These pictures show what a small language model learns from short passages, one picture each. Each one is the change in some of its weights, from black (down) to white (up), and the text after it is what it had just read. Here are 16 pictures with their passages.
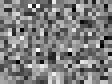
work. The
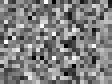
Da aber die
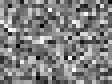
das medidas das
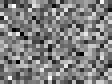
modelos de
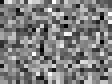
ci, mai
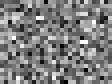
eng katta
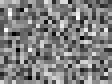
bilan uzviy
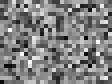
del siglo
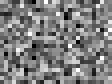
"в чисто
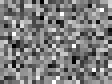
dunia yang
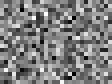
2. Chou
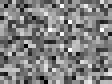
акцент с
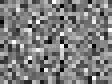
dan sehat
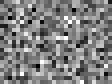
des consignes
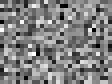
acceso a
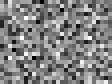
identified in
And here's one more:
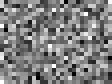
bu tizimlarni pedagogik
